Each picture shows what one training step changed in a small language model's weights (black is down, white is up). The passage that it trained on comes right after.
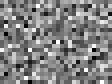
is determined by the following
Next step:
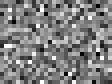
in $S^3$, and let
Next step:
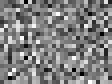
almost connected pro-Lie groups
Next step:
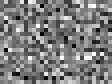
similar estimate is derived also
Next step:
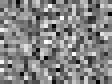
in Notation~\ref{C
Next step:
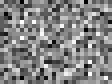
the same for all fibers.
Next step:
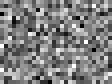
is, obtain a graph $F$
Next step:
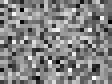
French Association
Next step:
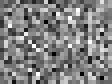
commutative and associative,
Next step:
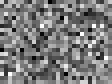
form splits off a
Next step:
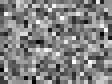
o-minimal expansions
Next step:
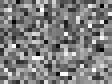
equation $z \cdot e^z
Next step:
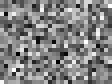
\in C_n$. If
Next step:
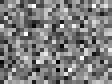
is an enhancement of the
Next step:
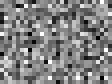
absolutely continuous part
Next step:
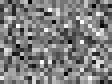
the problem with *a
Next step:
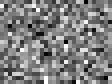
the equivalent conditions given in Lemma
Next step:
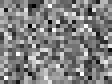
group theoretic approach shows
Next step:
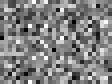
MOSUM test as
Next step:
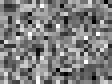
\noindent {\bf Proof.}
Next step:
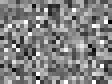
an NVIDIA
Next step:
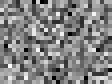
Bounded auxiliary
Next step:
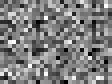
\end{figure} \m
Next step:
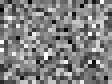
the solution of the forced linear
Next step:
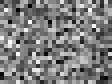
In this note we intend
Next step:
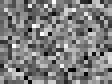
cases are possible:\\ 1)
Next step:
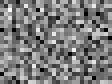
$t\neq 0$, then
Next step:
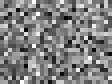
integrate by parts on
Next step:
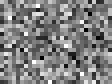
we assign a different
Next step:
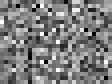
for any vertex of degree at least
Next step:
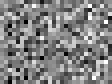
proof. \end{proof}
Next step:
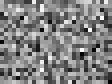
\ee where $X(s;
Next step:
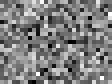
\forall (x, y)
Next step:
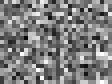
of time integration and the
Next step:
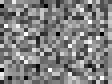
new} (relative to
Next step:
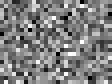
is the atmospheric
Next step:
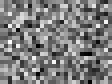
not be as computationally
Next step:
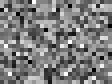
estimation error
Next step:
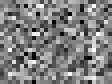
then it follows from the sharp
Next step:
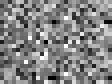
determinant and the map \(
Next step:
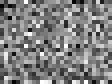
at 28 time frames
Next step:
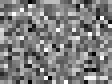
Y., {\em The minimal
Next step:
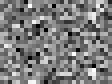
congruence) in
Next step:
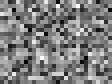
if it does not have any
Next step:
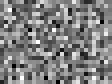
it is both positively and
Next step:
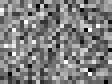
time the reader should be
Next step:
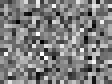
applicable to situations
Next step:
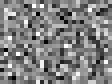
is a $k_p$-th
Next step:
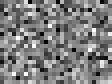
in order to upper bound
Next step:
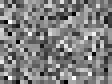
\end{array} \right )
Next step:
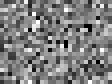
0$ are imposed at the
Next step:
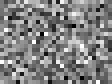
Note that these knots
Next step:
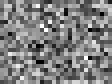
not explicitly stated in
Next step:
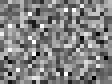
$\pm 1$ indices
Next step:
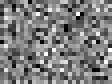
the intersection of every sequence of
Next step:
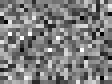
easily obtained in general.
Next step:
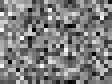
\end{equation}% respectively. In
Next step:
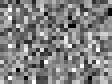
$D>1$ and level
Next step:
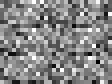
\forall \ x \in
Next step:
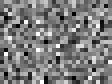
is pleased to thank
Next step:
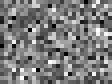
wish the mesh size
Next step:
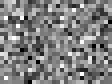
a thermal block and a
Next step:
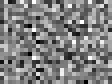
given by \[ G \cong
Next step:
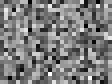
something very similar to a
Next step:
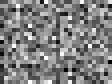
unobservable time
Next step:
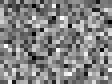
the root lattice.
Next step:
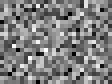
are given here without
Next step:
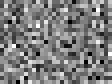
equation $n=x+y$
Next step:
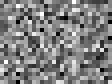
For instance, within the
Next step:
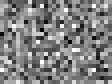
is called the multiplier of
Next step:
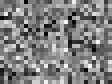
Let $\tau $ be one connected
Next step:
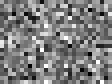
of parameters $\E$ and such
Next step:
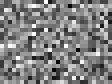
moduli spaces. For a
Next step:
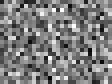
these of the slow-flow
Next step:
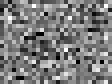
second term of the expression below
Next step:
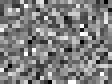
flat $Z$-module,
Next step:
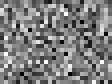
the obtained results into a list)
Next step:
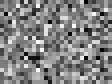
the orientation and the
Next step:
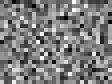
For a subset $K$ of
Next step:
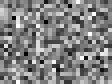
on the domain is necessary for
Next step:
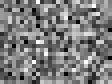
we use the notation $\mathbf
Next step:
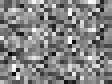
\ 1 \leq b \leq
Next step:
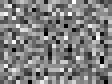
of $W$. Consider the
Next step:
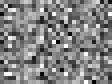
\^etre r\'eel
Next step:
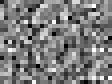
we will denote by $t$;
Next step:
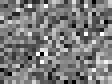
(2) The set of elements
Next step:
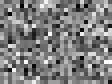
simple holonomic
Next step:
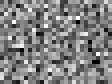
\emph{double information
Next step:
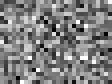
e Tecnologia,
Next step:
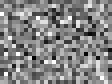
is the Poisson equation
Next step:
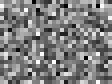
to recover than the
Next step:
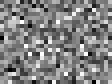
object. In [16]
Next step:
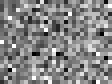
persistent homology corresponding to
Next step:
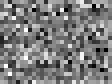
of the sum of the two
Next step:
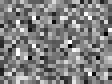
triangularizing all the
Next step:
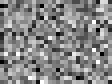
the primal/dual central
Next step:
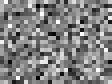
real paradox,
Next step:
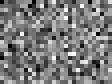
$Z$-transform of
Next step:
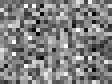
one only needs to check
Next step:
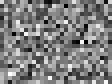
take all vertical lines.
